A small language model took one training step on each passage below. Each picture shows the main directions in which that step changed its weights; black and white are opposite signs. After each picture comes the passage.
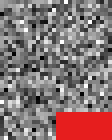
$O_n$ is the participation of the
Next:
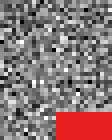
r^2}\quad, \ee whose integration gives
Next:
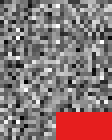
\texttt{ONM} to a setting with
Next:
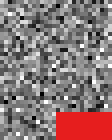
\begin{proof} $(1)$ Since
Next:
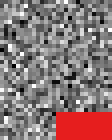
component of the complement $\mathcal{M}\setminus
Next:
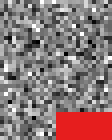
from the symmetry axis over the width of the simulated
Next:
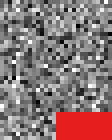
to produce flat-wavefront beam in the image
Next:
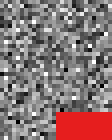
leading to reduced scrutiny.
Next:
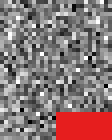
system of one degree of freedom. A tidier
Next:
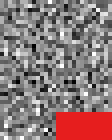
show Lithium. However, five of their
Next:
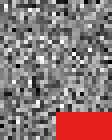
functionalities, and HBase’s
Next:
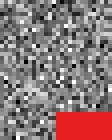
coupling: the microstructure itself being homogeneous (only holds
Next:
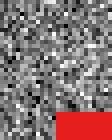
generates the cosmological term. This result potentially
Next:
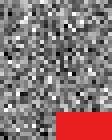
the superconducting side of a normal to
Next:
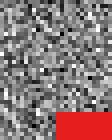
a lower bound for the regularity index of fat
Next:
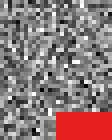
bilateral filtered values, and the right
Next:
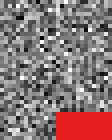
differential geometry when one considers nonlinear parabolic equations in sections
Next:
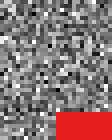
differences between the two theories can emerge under suitable
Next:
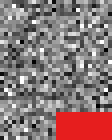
long-range order is possible, although the ground state
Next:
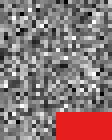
r_{bcz,n+1}$ that was
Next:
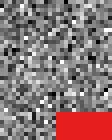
every $n\gg 0$, we construct examples of
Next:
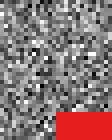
from a quantum adiabatic process. We
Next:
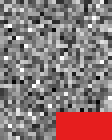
\pi \biggl( \biggl\lfloor
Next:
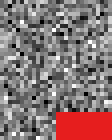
$\widetilde{\Delta}^{{\rm op}}$. It is
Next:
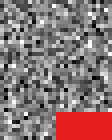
the supporting information. As a proof of concept,
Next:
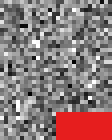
available in a DMRG calculation. In the
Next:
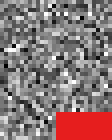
the high wavenumber range, resulting in accurate
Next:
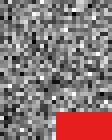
differ only along the diagonal, majority of image
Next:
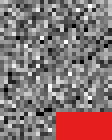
constructions of triations; implications for
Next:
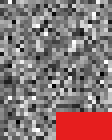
supported by the Centre National des Etudes
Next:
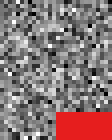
with context, which consists of descriptive findings from
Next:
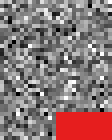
on $\Sus(\SS, r)$ such that
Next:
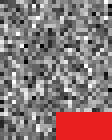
\gets \sigma$ \EndWhile
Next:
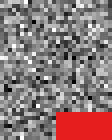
\\ \noindent\textbf{Step 2
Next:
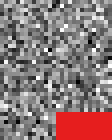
screws are used to fix the steel
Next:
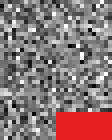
carried out by Kerr et al. [14],
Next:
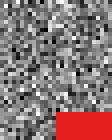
planet but they are unknown and in the
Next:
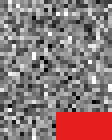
the photon energy $\hbar\omega = \Omega
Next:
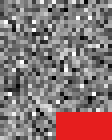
and de T\'eramond recently predicted the QCD
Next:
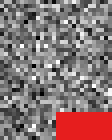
We bound an upper confidence interval by taking
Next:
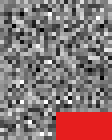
$I_{res}$ is the residual intensity
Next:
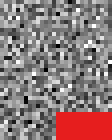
whose first order part is the Euler vector field.
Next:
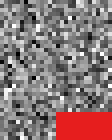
universal concept, Floquet time crystals have
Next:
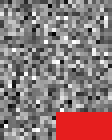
the nodal structure of HF superconductors
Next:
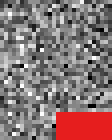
the 5 turkers for each question. The ground
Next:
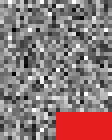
and the actual RTT, and show its
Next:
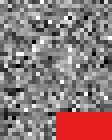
exceptional vector bundle of slope $B = - \frac
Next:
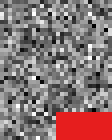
a detailed analysis of the dynamical hanging chain problem.\\
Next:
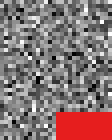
\be \left.\omega \f{ d }{
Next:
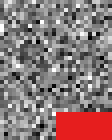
irreducible representations $H^\lambda$ are indexed by
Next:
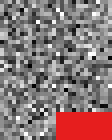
0pt} \setlength{\leftmargin
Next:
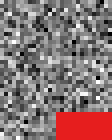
parameter. Nevertheless, indirect tools are
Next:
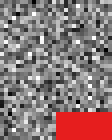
marginal vectors $\bm r_{k(k')}$
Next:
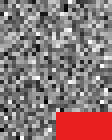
characterize typical streak properties (length, width,
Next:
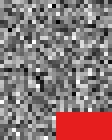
the next proof is left to the reader.
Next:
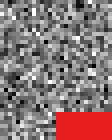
being a process related to the strong shocks of
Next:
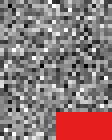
\centering \includegraphics[scale=0.35]{}
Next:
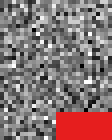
that $g$ is \emph{$\log
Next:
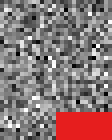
in Fig. 5 manifest themselves as Dirac points
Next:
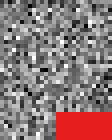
A is assigned to demand C in the lower
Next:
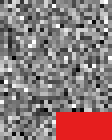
can be found through integer linear programming and mixed integer
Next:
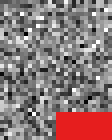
sources. The GWs from the other
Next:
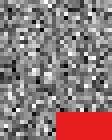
also the most linear and sensitive relation, particularly at low
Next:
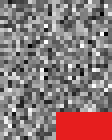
discuss the underlying graph structure which we believe is
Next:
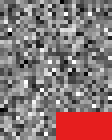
a cavity [76]. Such a simplified version of
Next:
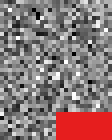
Pasquale, Jan Luxa,
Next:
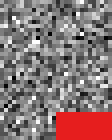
satisfied by {\it each term of the series}.
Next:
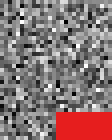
of a torus} \bigskip\noindent {\bf Proof
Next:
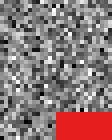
are favored in comparison to blackhole single
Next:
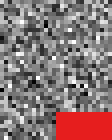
Suppose $0< T < + \infty$ and
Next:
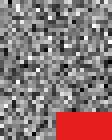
{\bf The case n = 1.} Here we work
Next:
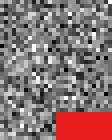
will represent as orthonormal kets
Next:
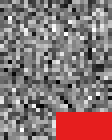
on $A_F$ which preserves the twisted
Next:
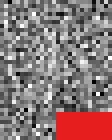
or CRC32 hashes instead. The
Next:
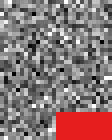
may be the consequence of FeSe/STO
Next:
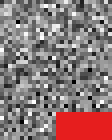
This can be viewed as a completion of
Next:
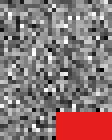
taken for this analyses are the ones obtained in the absence
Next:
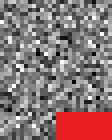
proposed the SDP-LSTM model for relation
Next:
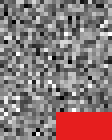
\right) /\left( 2+\alpha
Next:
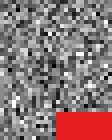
triangulations above it'' is important. The formula is
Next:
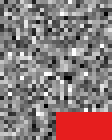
utilized to realize coherent manipulations of the
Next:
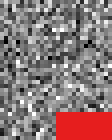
subdomains. Both recent method and method
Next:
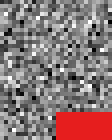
\subseteq X\times Y$ is a
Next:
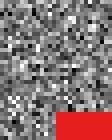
the substrate energy, the Wulff construction
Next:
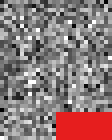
in (\ref{estSG1}) and
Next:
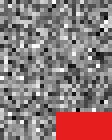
\caption{Unfolded distributions for the transverse momentum
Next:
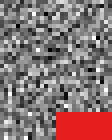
is applied to the system and the quantities of interest are
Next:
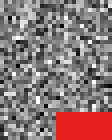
Hence its smooth flow of weights is trivial, that means
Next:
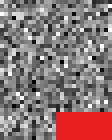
dynamic exchange $f_x$ and Hartree
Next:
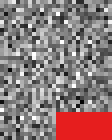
used ADAM \cite{adam} for
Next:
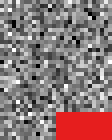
\emph{Lecture notes in pure and applied
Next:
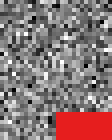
(i.e., the transpose matrix of
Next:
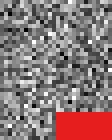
the anomalies under the standard model gauge groups
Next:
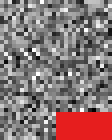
as we move away from the Dirac point, and therefore
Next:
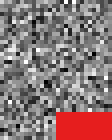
$\alpha_i$ is the number of appearances
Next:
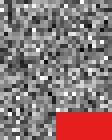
(\ref{PsiL1}), taking into account
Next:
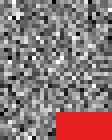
representing different oriented Lagrangian symplectic matroids lie in distinct
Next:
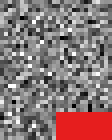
for Large Systems}: Approximation
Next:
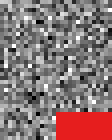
that the Askey-Wilson function in
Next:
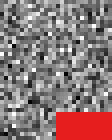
of the null hypothesis parameter subspace. Future work could
